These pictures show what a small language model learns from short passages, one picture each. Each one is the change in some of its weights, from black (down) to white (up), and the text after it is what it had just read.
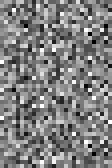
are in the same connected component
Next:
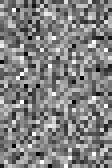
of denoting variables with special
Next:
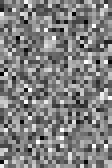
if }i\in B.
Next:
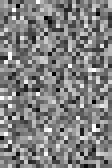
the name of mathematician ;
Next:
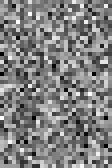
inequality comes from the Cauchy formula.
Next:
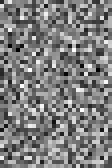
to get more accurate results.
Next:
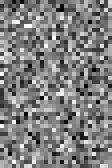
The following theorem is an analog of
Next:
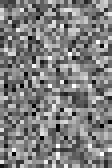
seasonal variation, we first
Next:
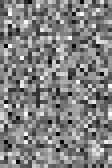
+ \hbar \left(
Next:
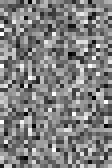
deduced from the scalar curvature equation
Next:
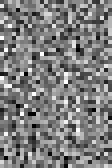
convection governed by the
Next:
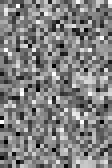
its stress-free configuration, a
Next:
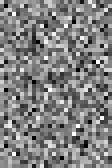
constructed from two quadratic and two cubic
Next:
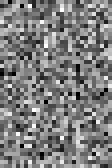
is convenient because no pretrained
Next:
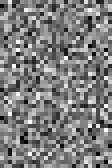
of \cite{MV},
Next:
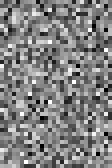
\le 2x\colon
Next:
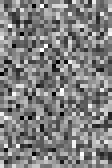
solutions. The challenge becomes greater
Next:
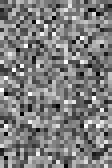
strip containing the summation interval),
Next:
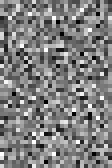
XX-good, it is
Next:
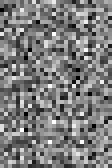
deep neural network with the same
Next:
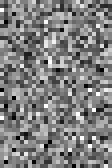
is planar, we have in coordinates
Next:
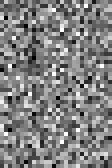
associated with $E^4$
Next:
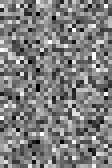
i.e., a novel
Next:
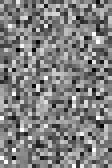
elements to correct it, in such
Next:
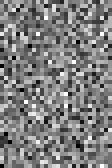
yields statement $(ii)$ when
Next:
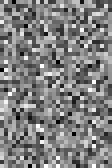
where $J$ is the ideal
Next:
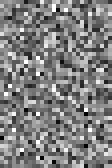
is dissipative.\\ We
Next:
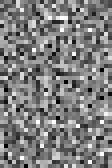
surjective, hence, for $y
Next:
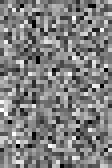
$t$ and present a weight
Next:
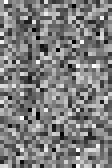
$G$-sets is a Green
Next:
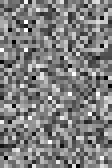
z_k + \rho
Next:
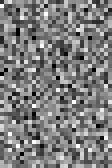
to invariants of the category type.
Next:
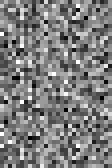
up to isotopy, by the
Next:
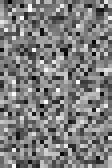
rate of $1$, but we
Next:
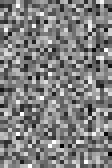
\cite{Gar}. The
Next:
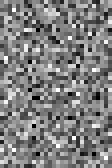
$\omega \geq -\lambda >
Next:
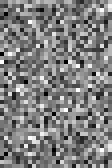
formula for local complete intersections.
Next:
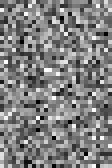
I_j}$ is constant and
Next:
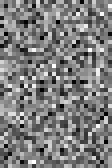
claims. The first type contains
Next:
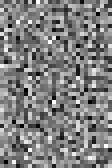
${\cal W}^\perp$. Assume
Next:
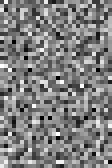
that $Y_\phi$ is
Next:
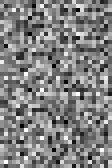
approximating the Dirac measure centered at
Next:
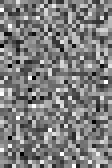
models. More precisely, we shall
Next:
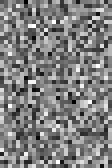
the sequence of Weyl group elements
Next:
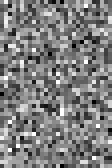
$A$ a {\it generalized
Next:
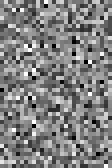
we use the squared Euclidean distance
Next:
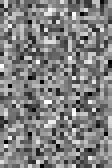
$u \in J \subset
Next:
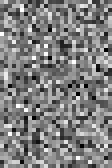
a family of connections which we
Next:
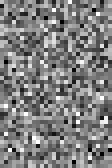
is semimodular, but not
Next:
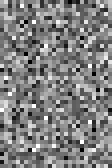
then eventually $P$ will
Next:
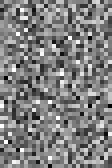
any connected component of the moduli space
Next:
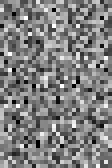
Poisson processes, which allows for a
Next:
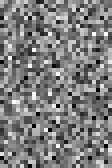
integer $M\geq 0$
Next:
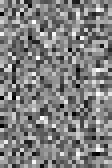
Universit\'e Paris
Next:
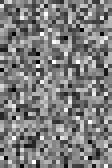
to advance in the direction of
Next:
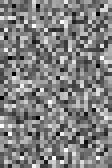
that different types of pieces
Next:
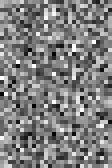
is both closed and symplectic places
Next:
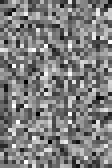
then, \begin{equation}
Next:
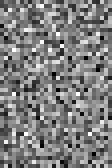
continuity of $n.$ Thus,
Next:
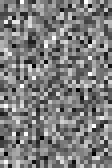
In the same way, one also
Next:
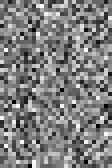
part of the tile are also
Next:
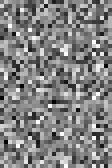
the branch of unstable limit cycles
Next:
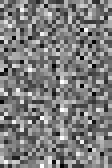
an idempotent. It means that
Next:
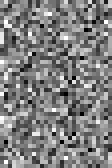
\newblock An adaptive contour
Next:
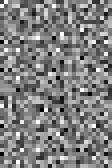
us briefly describe the idea underlying
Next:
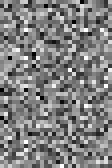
\path (n8) edge
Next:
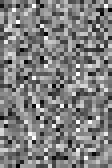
type $2^\infty$,
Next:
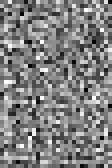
(resp.\ open compact subgroups of
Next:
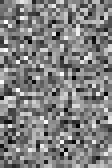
not practical regarding memory and
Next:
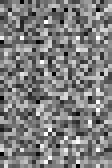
Leonid Polterovich,
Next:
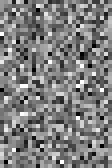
follows from the interpretation of each edge
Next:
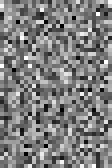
a one-parameter family of trajectories
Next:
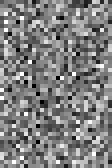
$k$-regular oriented graph with
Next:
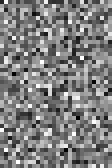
that spirit we introduce the
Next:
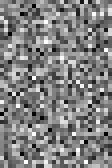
\end{eqnarray} Then we
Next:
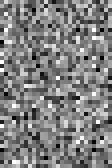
the $n$-tuple of
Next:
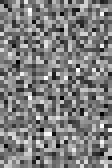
exchanges}. Because of the
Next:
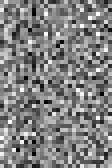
from the multiplicity of $P$
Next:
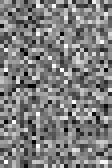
strands are given by the
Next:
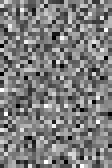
the claim. So $\kappa$
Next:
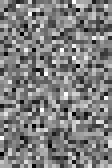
fitted transport map is able
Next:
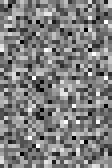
\end{claim} Since
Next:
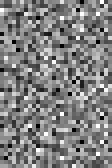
< q < \infty$. With
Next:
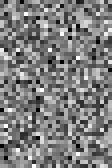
map by \cite[Proposition
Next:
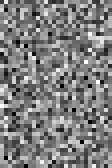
that for our likelihood model, using
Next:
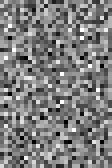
the semigroup $S(t)$
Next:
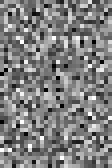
stay fixed in any deformation.
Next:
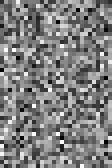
word $R$ such that
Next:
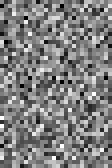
\section{The main step}
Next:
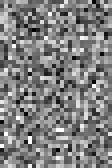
k$ rational encoding matrices
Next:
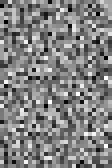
\text{if} &\phi
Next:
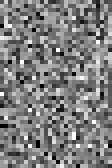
group $X$. We construct a
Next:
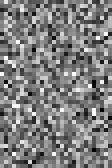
a diophantine definition we would
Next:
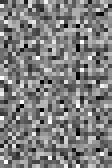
January 10th,
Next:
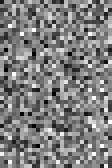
other physical conditions. One example of
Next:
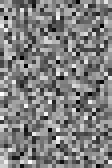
$x_i$ and the
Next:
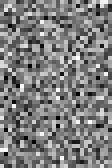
Techniques for Teaching
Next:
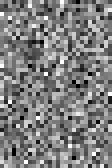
takes place for foliation
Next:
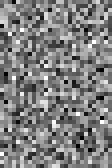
Similarly, the same holds for
